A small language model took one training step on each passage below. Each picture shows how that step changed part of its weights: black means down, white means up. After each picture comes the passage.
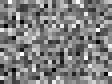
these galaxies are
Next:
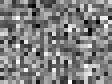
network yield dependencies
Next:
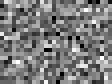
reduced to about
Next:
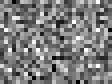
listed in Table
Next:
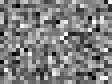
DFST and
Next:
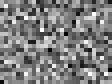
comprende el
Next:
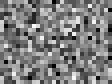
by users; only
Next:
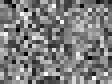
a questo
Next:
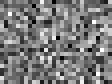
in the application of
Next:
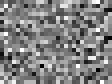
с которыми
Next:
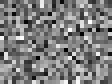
their work, with
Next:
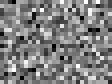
coupled to a
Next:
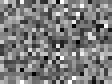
0 - While
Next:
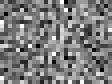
thus reducing the
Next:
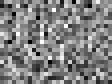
strong analgesic
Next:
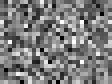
the equation of
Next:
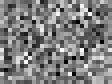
the correct equations of
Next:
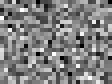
The 2nd
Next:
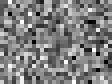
transmission across
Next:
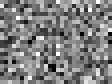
lowest $\ell$
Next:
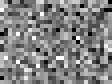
это не
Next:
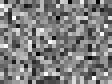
a educação
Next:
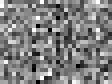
de parvenir
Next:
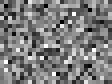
a wide range of
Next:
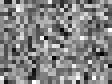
by aqueous
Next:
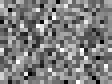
the sphere
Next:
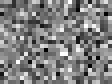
chiral symmetry
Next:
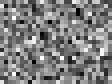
workflow for generating
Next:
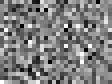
patterning of the
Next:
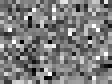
defect level in
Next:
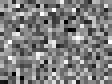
demonstrating these
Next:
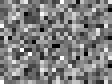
and Systems
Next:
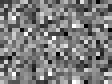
and dealt
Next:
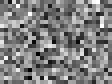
schools and
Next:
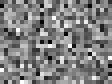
BS currents
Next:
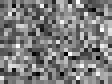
this network from the
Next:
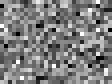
какова их
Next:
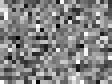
ou bebidas
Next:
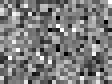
float the
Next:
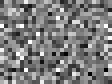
than accepting fixed
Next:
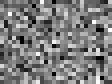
in terms of the
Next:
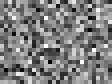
a step of
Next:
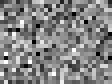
sobre el *por
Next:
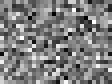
is fitted,
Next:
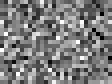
the QCD
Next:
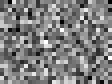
engineering. In:
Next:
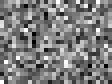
parton distribution
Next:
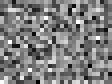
few percent in
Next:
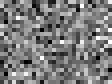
of oscillations
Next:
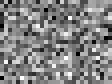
за счет
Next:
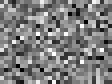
decrease of the volume
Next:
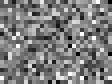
considered the negative of
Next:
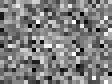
urine. After
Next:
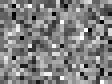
blurred out
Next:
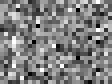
design and development process
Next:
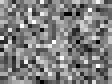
13 generators in
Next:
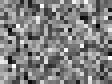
tahlil qiladi.
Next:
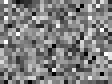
orqali fikrida
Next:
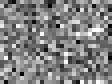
associated with each move
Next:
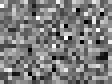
idea presented in
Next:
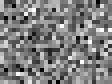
cycle of an IR
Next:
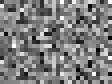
users can practice procedures
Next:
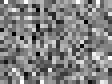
times per day,
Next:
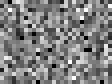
internet. It
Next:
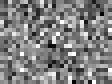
the measures capture a
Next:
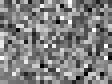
prime denotes the
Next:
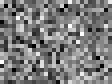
radii of
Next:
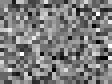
density are shown in
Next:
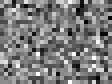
candidate for topological
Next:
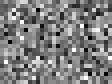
and each TCS
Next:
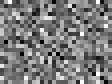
level of the
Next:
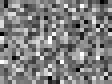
entry given as
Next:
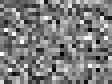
previous works in
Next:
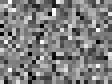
soluble in water
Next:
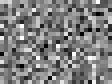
are same,
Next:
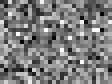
the study of effect
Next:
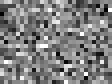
potential to cause
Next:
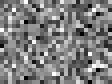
and calibrated
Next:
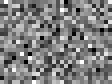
should occur when
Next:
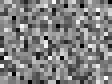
To choose a
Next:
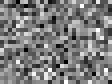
networks become more
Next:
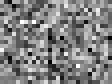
// Российский
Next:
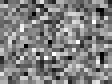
ether. The
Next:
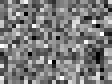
on the social
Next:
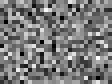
of clustering has
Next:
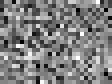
correlation times of different
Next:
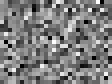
actualización de la
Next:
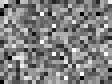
towards it. From
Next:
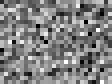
patients were followed at
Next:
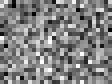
modeled as
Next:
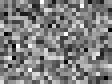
of the stars will
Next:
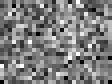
this view,
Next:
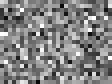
T cell subset
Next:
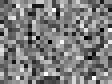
a promising way
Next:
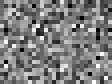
for each source)
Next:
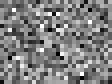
case. %
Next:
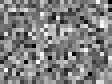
місце у
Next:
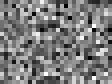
a little
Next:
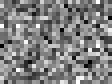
effective temperatures with those
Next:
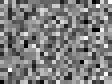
yanada oshirish
